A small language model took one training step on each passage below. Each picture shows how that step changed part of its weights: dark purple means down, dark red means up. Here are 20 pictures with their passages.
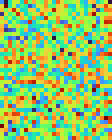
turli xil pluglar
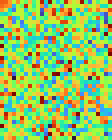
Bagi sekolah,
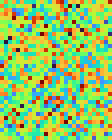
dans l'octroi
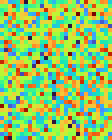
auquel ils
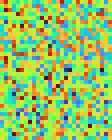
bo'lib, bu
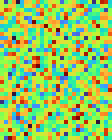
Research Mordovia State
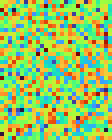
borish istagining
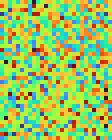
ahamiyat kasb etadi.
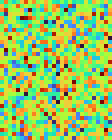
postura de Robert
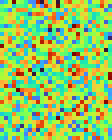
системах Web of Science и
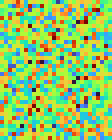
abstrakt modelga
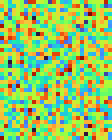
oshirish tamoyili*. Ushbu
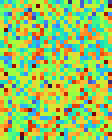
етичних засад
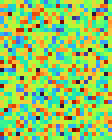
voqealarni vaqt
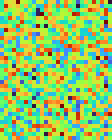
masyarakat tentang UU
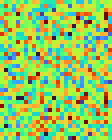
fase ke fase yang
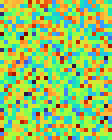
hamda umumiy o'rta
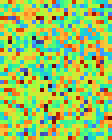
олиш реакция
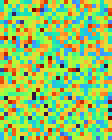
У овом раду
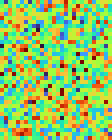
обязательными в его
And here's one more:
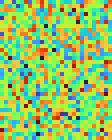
общественности двух
